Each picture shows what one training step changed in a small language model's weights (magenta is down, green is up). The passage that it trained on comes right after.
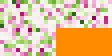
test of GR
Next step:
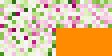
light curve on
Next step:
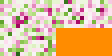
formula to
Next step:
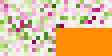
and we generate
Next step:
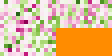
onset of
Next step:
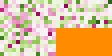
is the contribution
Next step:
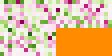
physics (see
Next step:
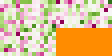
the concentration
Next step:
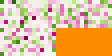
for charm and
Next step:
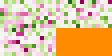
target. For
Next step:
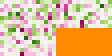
coverage on
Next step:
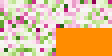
by numerically
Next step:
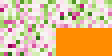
the input current
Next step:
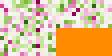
, even
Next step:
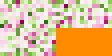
conduction band.
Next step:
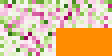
indicating very strong
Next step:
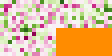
efforts to
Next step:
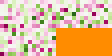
(int i =
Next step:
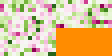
$S$ at
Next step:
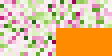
sites were
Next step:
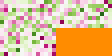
in a field,
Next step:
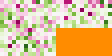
only on the second
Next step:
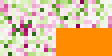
and output;
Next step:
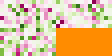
approximation that show
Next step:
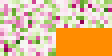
formation the
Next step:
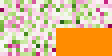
as the term with
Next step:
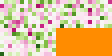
a high frequency
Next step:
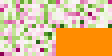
the consensus
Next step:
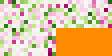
The spectra in
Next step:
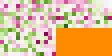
within the core
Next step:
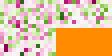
topology), the
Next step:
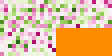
in the SM
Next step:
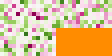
comparison, we
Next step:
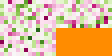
noise events
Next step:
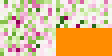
system, the
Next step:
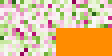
This is for the
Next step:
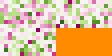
for contributions to
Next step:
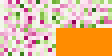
widths due
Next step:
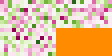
that only one of
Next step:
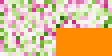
of the evolution of
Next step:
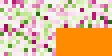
{We may have
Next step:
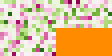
example. From
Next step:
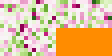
effectively simulating
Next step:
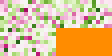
that generates
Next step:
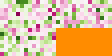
from these set of
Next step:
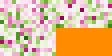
from black to
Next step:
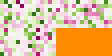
computed within such
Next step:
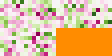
were identified using
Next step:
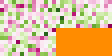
between the total
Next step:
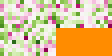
determination of
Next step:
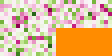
formula we
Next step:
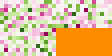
in favor
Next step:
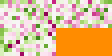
show that the
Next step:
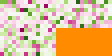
seen that the
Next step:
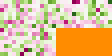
the model and of
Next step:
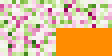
zero, whenever
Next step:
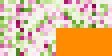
present analysis also
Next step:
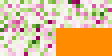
heard about
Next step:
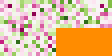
and counted for
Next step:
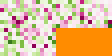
solution sector is
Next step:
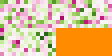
DME and
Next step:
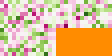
with a given
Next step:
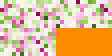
can remove
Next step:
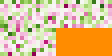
observations support
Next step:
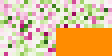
and molar
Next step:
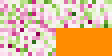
to be used as
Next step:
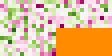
a {\it
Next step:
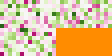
period is
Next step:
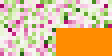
a set, and
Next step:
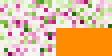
possible to extend
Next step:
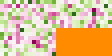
cross sections,
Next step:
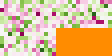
has relied on
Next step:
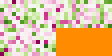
the normal derivative
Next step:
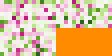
critical value
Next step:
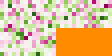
\ee In other
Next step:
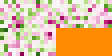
effect of the average
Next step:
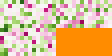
shared across
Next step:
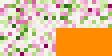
where students
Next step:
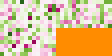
the coherent
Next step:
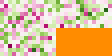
with respect to
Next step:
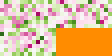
is well known
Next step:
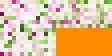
the binary evolution
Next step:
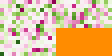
be reduced to
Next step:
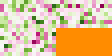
$U$ and
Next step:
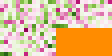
the full evolution
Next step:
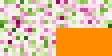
model to the observed
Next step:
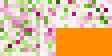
is the 4d
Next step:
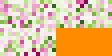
and robust
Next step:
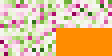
colors on the
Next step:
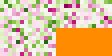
valued in a
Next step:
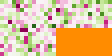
this letter,
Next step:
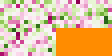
normalization of the
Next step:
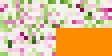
the applicability to
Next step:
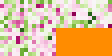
a region of space
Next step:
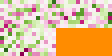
get after
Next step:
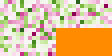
hold in the
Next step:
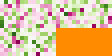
match, after
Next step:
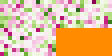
provide new
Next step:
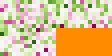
the string
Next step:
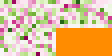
dimensions that
